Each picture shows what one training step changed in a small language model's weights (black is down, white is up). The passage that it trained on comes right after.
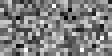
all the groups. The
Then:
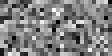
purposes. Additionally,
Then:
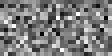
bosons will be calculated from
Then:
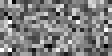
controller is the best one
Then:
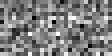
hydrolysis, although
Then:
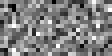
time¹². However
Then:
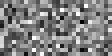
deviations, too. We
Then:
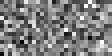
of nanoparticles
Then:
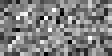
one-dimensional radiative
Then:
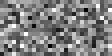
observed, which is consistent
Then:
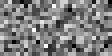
the identified threshold. For
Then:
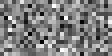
Mukhtar University
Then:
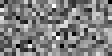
kinetic energy into an electrical
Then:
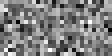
have been presented. These
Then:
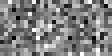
varies substantially across
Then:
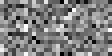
purely perturbative calculation for
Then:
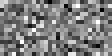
is, a faster and
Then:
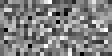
memories of lots
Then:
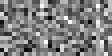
be less. However,
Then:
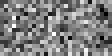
the aerodynamics
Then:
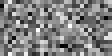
or a lack of tasks
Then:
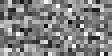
communication strategy of the
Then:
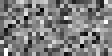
detected pulses}
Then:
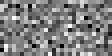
beach which is divided
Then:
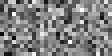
important goals for any
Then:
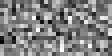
circles with dashed lines represent
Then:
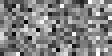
affine function problem.
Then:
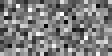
development occur and their impact
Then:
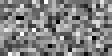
system. Section 5 presents
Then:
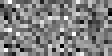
and stellar mass and its
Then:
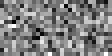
in this work may be
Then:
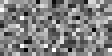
computational space. In
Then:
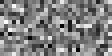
The reason for the high
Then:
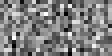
among Nursing
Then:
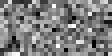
the observed behavior.
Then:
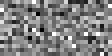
the known method of
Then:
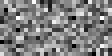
log-likelihood from
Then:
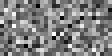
highlights on the
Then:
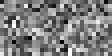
inadequate in
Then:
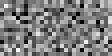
Crossed Aura
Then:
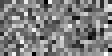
is essentially stable in
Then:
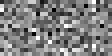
LED bulbs
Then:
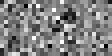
of indicator values. For
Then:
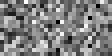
form. Motivated
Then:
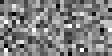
The collected data were
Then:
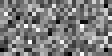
scale dependent signatures within
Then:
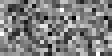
distant country, which
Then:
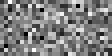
of political theory has been
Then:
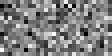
alkali metal
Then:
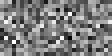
speaking, the contribution
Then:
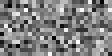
remains a widely used metric
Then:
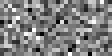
model is known as
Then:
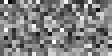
of the available UL
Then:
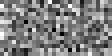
After the initial perturbation,
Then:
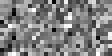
district levels.
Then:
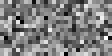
exceed the rated apparent
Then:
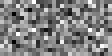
Raman spectroscopy is
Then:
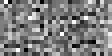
an IFA.**
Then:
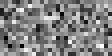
namely experimental group (33
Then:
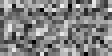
conscientious less
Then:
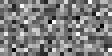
AD), the
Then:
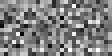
and discussed. It is
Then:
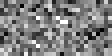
Volterra integral in
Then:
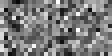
distribution of $\Lambda$
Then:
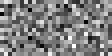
to the exact solution of
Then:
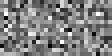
on both A1 and
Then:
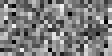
rate in India was
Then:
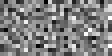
important aspects of corporate
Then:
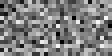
renal replacement therapy
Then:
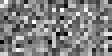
generating, formatting and
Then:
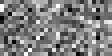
type, file size PDF
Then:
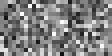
of states near the
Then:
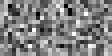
as suggested by the High
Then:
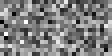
at the highest levels of
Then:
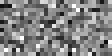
The Pie charts
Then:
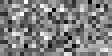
are mixed deeper
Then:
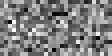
obtaining explicit measurements of
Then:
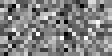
set of technologies that together
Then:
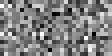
with the SANS
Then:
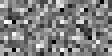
Treat problems: The
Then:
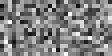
such a story,
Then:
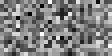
$\gamma$ an even
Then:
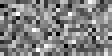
fungi produce a
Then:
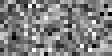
of equity, diversity
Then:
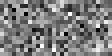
in inflation, relating
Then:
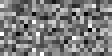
past studies, university,
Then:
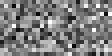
arrive at the
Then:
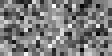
the average stresses in
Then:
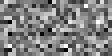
while keeping in
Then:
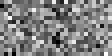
social intelligence have a
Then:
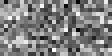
depends heavily on the
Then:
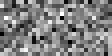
areas and $5$
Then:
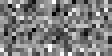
emerges for one chiral
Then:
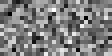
time dependence of the
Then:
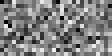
correspondent but who,
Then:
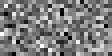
for a defined range of
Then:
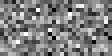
\bar ff}
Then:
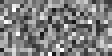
noted. ⁴ The
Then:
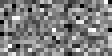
binary variables are reduced
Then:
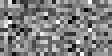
confusion scheme is the
